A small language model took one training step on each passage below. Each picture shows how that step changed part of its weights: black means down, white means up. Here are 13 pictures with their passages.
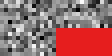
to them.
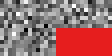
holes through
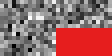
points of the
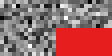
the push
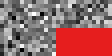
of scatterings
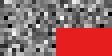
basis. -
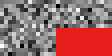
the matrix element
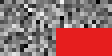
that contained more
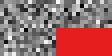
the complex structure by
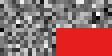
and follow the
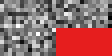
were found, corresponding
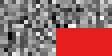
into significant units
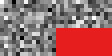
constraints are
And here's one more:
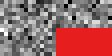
a forest
